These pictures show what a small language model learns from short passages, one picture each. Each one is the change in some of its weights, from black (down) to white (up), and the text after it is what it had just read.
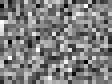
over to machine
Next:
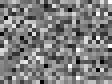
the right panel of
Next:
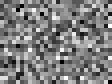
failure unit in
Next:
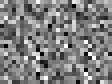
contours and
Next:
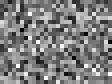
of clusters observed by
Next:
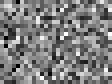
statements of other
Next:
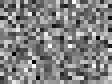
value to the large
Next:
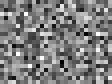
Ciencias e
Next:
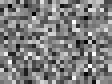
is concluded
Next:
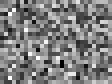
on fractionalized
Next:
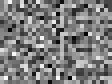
Size of
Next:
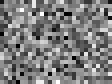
and observations, it
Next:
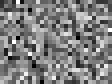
его роста
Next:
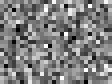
salir, pero
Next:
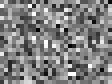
similar. Within
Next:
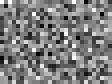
Cleft sentences
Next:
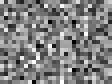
mask is also
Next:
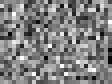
creado para una
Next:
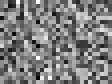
nodes named
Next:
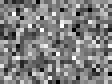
clock frequencies).
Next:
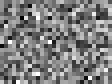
Konten digital
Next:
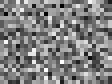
can be shown
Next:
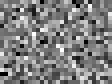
sich explizit
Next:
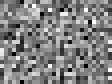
any comments on
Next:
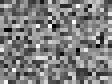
is an integration constant
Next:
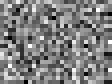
„Mehr als
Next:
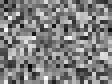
leads to the
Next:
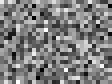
these cases are very
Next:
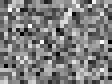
ajraladi va
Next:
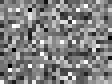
In this analogy
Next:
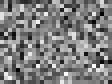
calidad del
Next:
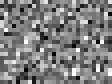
the lowest energy configuration
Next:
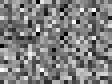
2 kuni
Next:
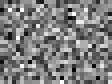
general mass term possible
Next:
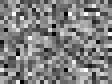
kann das von
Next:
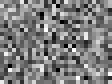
In effect, this
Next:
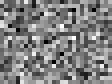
it can be
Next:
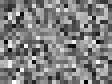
details our research methods
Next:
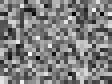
utilized for
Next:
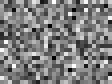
that while the
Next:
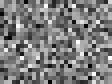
análisis obtenidos
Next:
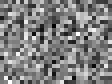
It has become clear
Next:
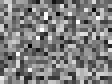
of the object.
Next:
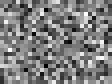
tez va
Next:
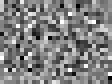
and only seek
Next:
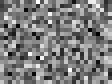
has been found for
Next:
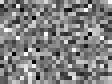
are similar to the
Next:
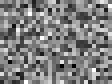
method identifies
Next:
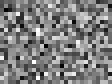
improving the
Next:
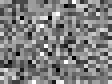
our fits,
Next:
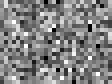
dus dit
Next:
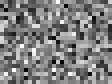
missing energy in
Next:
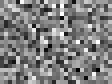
travel (see
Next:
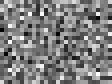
For management, we
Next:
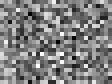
so hereafter
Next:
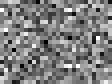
the following two lines
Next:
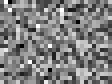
given by:
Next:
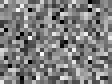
As in the
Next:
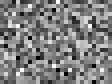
index $l$
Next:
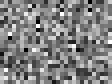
as the final input
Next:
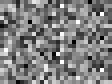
| lower estimate of
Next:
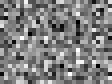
along the path between
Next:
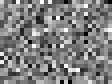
A Tabela
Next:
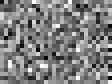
characteristic increase in ambient
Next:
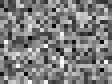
представленного на
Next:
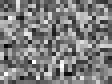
center along the
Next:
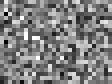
known for a given
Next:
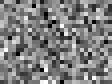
the bonds
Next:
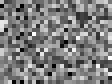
in the collision
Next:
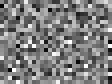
and are much larger
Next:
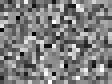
through collisions with
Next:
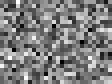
period corresponding to each
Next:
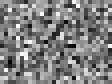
only exact relation)
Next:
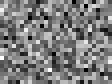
davomida bir
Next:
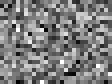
values extracted from
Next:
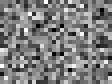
while leaf analysis
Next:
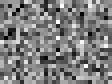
objeto de
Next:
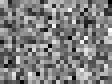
el presente,
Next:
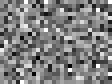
the condition for the
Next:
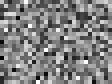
on the selected
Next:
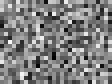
To enhance
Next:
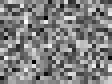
related to the
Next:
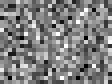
phase, we
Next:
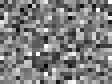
the reconstructed
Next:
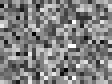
in high order
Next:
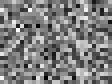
They did not observe
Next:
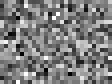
moment when the analytical
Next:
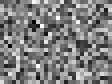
important than net
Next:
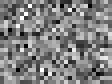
in objectives
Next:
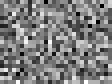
anomaly at
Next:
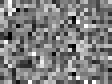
our main argument
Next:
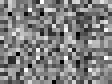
selection for SC
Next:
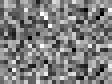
plasticity of
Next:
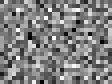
Here we have assumed
